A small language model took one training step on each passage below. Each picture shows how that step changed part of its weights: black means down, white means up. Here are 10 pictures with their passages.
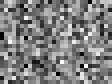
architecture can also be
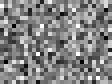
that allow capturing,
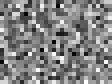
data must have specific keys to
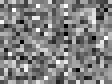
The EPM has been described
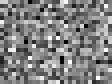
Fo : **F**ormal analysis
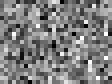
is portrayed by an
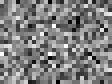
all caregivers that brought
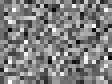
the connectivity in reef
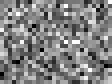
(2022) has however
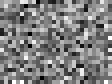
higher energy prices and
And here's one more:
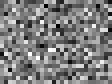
these differences were not identified as
